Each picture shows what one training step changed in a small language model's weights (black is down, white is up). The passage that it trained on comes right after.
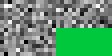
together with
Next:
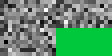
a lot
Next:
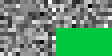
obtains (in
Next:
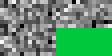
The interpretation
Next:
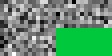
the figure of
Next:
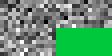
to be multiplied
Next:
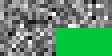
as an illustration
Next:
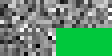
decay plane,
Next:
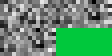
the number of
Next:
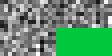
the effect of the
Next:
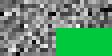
can ask
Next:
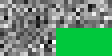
education by solving
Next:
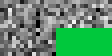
by compost
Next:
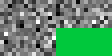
pid chas
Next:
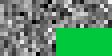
dificultam a
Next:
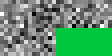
prepared as
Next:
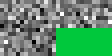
assumption that
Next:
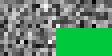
changes with spinal
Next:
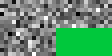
and bone
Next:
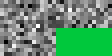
strongly depends
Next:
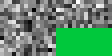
for writing a
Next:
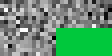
small that some of
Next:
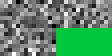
acid method and
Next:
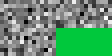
variational principle
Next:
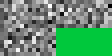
not been used to
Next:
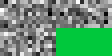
The link is
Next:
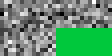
har bir
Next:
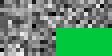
in the 8x
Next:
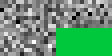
existe un
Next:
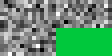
of the European
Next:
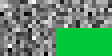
van de WIR
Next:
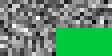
of recovering
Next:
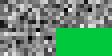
the Apple
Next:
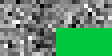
can obtain from
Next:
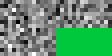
10 National
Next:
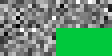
adopted in
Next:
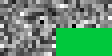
crosslink the
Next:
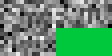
of fast
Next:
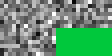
summer heat.
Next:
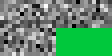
software are selected.
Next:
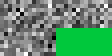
crucial for
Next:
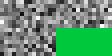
passará por
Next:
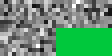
fraction of the
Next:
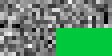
equation. The
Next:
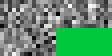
more accessible to
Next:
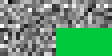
all, males
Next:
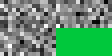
highlight the specific
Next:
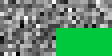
increasingly adopted
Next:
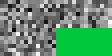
to bring the
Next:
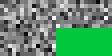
plot. However,
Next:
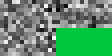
of positron
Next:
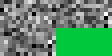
7 Video
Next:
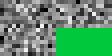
have plotted a
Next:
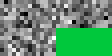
indicates the
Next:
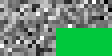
education institution.
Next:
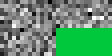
more seeds
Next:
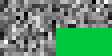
31 Physical
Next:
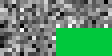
To make the result
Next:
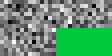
has instituted
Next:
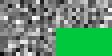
passo que os
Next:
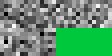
e vazões
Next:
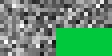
in which the
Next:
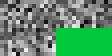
to the present
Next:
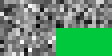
the lowest
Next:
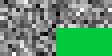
of water on
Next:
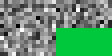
concept of the
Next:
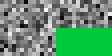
necessidades de
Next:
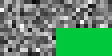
test**, which
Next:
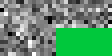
and mining
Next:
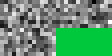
the amount of
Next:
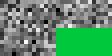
to concentrate
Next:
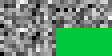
addition of a mean
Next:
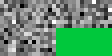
is representative of
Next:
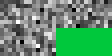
DE thanks
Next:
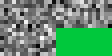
of leaves
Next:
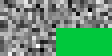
of the economy
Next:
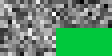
posib. /
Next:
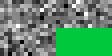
and time &
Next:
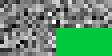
blue line)
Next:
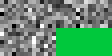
Compton and
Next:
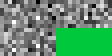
containing the
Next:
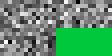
disability users
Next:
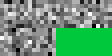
карта и
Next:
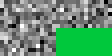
respectively) after the
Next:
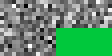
state. Therefore,
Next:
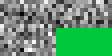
it is difficult
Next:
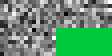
the energy density
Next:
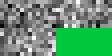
system, the critical
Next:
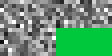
trapped energy
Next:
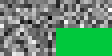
hot and
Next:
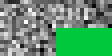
from the university
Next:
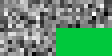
By the other
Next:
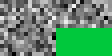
dominated by
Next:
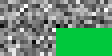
public relations will
